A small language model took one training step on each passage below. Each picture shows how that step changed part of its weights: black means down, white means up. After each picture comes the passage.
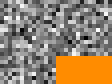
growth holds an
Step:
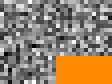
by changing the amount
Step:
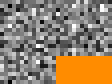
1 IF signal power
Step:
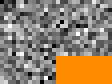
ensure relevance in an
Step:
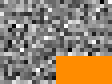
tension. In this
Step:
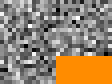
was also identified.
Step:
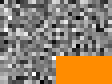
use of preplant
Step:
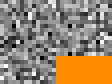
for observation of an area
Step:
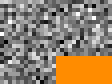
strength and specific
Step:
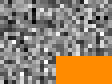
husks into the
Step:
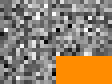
card for students to
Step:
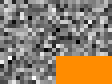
translating political
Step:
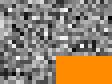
and projection of
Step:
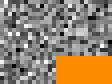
graded ethanol
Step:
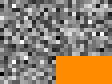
noise: comparison
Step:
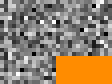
Danner et al.,
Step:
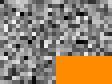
of amniotic
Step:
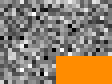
capabilities. The
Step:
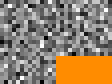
the artistic
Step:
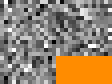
hydroxide and
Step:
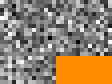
cornerstone of education
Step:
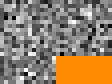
wanted to find
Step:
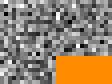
adolescents at
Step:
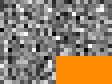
the estimation of relative
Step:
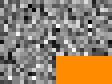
decomposed the
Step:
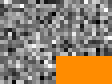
its design as audience
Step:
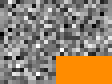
The LSTM's
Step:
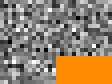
the need for regular
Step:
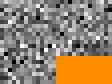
distribution between the 2 sources
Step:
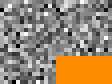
**timeline for the
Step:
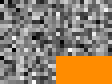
to give a chance
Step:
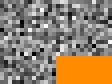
peace education to achieve
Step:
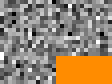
does a data steward
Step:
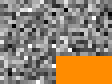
application of MCA on
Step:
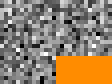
other components which could
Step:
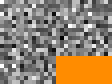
patients were male and
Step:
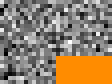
and triangular
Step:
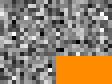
iron deficiency
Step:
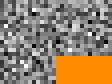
not amputated, there
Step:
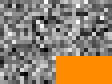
mangoes, with
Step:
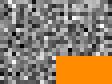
Medical supportive
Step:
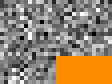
the convolution operation
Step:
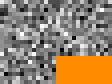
consistent with previous studies
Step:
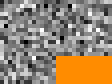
and AFt were obtained
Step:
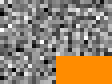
will condensate
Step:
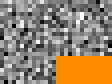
enabling them to
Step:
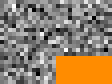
assessed their developmental
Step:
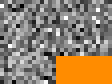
pollutants were
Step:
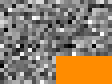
and appropriately
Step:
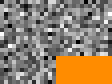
LLC resonant
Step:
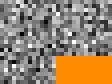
have also widely used
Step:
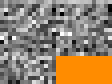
affecting maternal
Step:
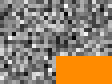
and religious problematic
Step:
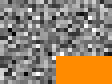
of the system and to process
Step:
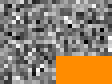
litre. Fig.
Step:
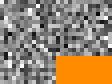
such system. Note
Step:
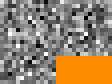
Profitability on
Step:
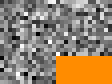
she had read,
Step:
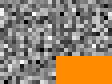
its aqueous
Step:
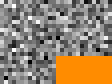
with forensic
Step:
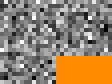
of students taught
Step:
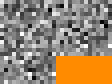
they are indeed on
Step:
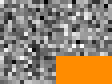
Low Profit
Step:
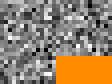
high-level systems
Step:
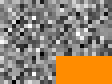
same, within limits of
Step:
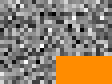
labelling and
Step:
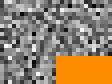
paper, our focus is to
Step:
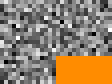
regression and basic
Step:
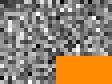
rescues his home
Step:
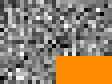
illumination changes.
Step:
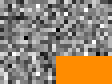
The PCA method was used
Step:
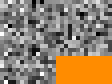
and viral liver
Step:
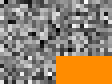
from its counterparts
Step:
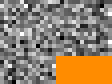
dels principis
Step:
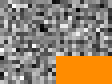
few minutes of
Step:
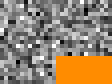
in (Witjes
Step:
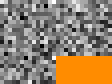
thus resulting in their
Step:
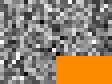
to a metadata
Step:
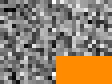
used to achieve political
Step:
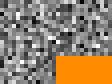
to Bt toxins
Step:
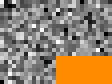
rank* (there
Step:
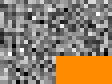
to understand the whole view
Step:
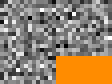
home application based on
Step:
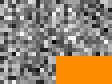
staff member
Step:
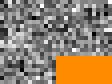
= Strongly
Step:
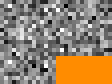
chatbots in
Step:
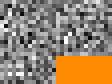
and Nekede
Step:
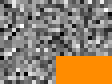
been submitted to
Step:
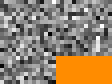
Sciences) that had
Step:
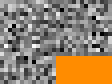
plans and policies.
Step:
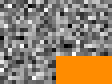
and on paths. In
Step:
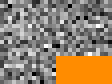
correct formula is
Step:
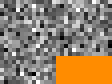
introduction to the
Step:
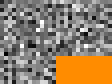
research on the identity of
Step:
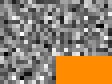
a well-resourced
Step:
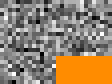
foundational element of
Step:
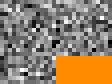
capacity to reduce
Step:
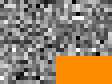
Levels of
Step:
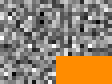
to communicate on
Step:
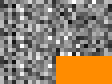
the effectiveness of
